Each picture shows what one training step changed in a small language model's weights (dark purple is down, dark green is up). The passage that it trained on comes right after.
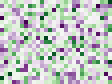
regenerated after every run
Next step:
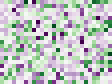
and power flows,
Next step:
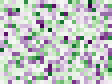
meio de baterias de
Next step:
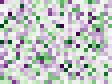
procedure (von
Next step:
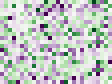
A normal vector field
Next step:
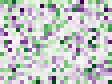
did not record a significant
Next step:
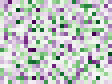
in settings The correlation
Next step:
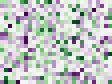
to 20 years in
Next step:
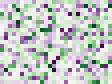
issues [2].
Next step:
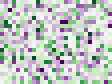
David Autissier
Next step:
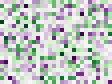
malakali dasturiy
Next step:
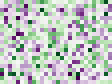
between demand and supply of
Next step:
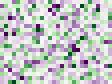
However, CME presents
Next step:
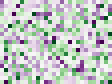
recurrirse al
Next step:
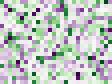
its original meaning as
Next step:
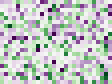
neutrosophic found
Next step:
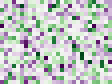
bean leaves using
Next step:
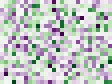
a neighbourhood
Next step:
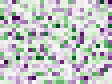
the belief that any acts
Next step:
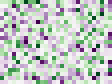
conservative treatment
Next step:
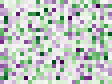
a warm-up for the
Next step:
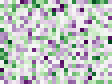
the developmental survey;
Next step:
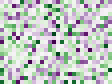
\begin{proof}[Proof of
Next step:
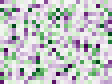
\in \mathcal{F}^{\mu
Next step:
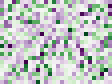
\oplus_{i \geq
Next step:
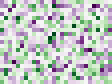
in Akwa Ibom
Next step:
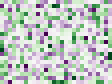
у пациентов
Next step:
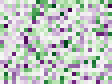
as the heated wall
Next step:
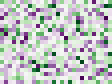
integral looking outside
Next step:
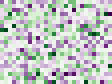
as intensive LDL
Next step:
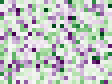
Curve for Read
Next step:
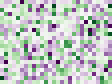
a seguinte
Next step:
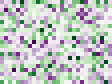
ones. This means that when
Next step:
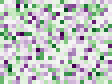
the account). -
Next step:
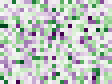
imitar. Meio
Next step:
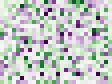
A submodule is reduced if
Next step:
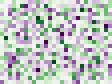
Til va tafakkur
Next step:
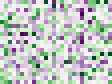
to name but a few.
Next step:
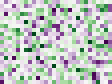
primeros CFT
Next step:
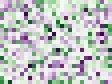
currently adopting
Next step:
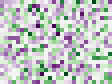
model month and timing
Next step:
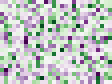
with respect to an involution
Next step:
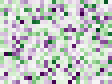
within the community.
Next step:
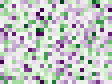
The average forecast
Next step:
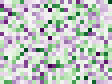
disso, complicadas
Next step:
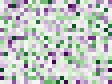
супруга, то
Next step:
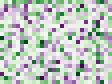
of the information provided
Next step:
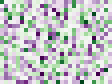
^b Means followed
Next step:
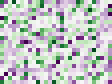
labor relations, working
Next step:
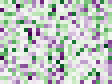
two coupled electrical
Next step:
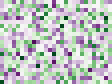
pattern containment that
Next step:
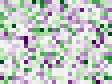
to the risk of
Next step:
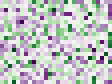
musical piece.
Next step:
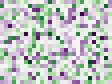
у медицині та
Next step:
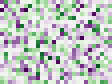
accuracy, the
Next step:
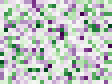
the corresponding subbundle of
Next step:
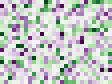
and oscillate over a
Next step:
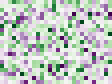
году была
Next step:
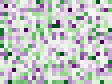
Description of
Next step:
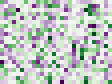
bilan muloqot
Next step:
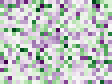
Federal e na
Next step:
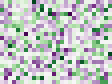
Umumiy qismining
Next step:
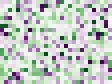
even more ambitious use
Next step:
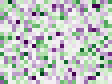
- Motivation: why
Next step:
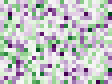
$r \rightarrow \infty$,
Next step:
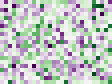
patients with chronic
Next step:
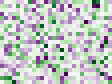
The involution in every
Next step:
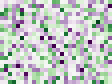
still remains to be
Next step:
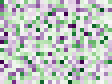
Data was collected using
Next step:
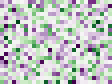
remaining intermediate
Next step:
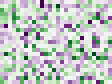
su futuro sea
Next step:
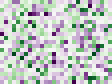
d'Anchin de
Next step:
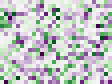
\alpha_k \) are
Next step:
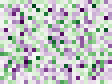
seen as a generalisation of
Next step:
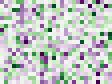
les limites liées
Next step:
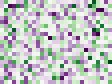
The pencil of conics
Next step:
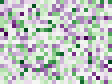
letters were cited in
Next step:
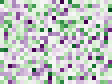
allowing stable numerical
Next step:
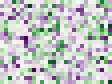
to start from an initial
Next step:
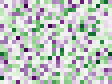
aquel entonces, los
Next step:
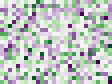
used. These data were obtained
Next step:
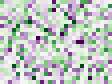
schemes lacked
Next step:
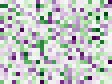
: збірник
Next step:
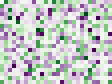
The simple pole of
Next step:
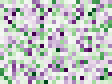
a key way in which
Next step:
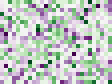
According to cited
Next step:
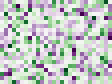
different categories, cargo
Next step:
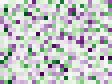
incomparable in $p$.
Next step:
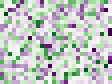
of complete versus
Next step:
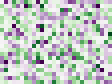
Shah. Perak
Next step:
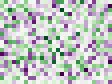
on electromagnetics
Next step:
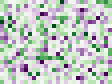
approach, outperforming our
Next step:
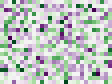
system administrators with
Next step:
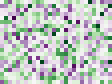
on the profit for the year
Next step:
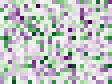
in \cite{Z1}
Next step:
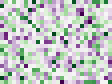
work. According to a
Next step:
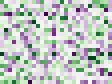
that we can easily map to
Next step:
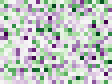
the described output a.
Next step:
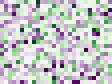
The X-Ray Beam
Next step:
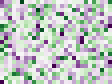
western countries,
